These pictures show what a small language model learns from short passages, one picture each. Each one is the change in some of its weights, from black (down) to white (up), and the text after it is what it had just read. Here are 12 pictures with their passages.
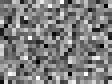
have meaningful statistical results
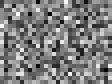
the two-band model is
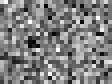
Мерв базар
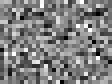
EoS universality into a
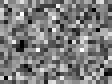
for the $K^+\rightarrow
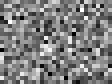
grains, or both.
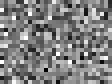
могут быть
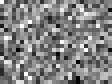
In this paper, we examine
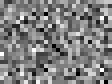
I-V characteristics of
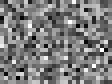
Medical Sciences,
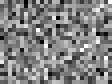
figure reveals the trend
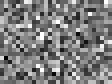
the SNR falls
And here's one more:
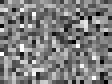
Around HVSs}
